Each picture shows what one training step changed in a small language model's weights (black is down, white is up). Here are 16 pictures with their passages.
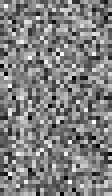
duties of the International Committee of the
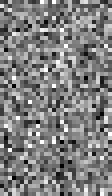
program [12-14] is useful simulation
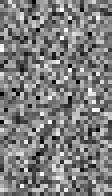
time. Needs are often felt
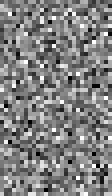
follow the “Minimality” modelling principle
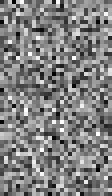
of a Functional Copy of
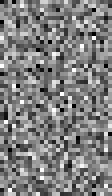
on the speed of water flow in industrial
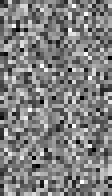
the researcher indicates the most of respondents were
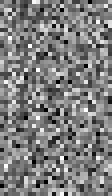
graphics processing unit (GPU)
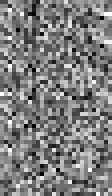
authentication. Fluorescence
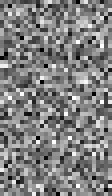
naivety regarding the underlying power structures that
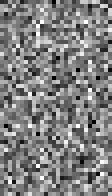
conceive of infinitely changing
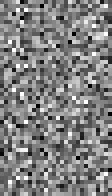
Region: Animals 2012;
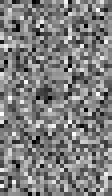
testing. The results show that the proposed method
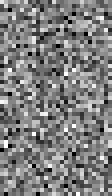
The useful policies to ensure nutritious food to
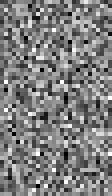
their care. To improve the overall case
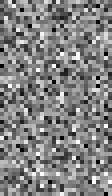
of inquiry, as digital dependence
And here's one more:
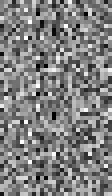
AI Observatory and Action Lab exists
